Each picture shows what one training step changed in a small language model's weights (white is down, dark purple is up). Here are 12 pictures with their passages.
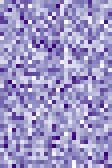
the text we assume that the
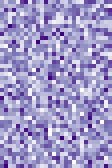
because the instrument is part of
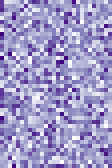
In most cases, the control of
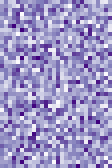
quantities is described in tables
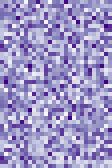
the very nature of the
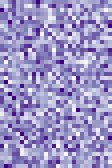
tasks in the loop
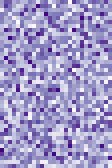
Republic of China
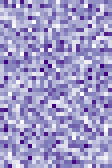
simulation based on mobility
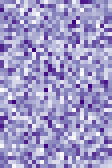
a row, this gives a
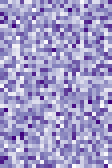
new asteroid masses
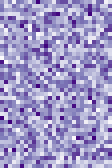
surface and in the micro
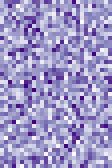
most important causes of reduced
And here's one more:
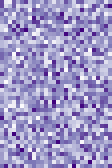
This document reports on the
